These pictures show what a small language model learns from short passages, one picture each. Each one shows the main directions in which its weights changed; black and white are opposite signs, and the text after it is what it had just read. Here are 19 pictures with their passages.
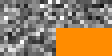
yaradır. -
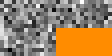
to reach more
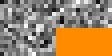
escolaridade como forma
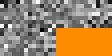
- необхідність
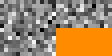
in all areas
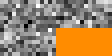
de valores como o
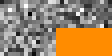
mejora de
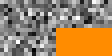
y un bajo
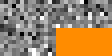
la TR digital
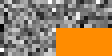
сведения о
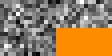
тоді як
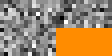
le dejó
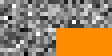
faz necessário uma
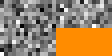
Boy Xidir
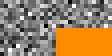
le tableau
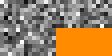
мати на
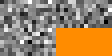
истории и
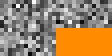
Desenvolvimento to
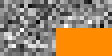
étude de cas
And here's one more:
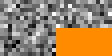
7. Pro
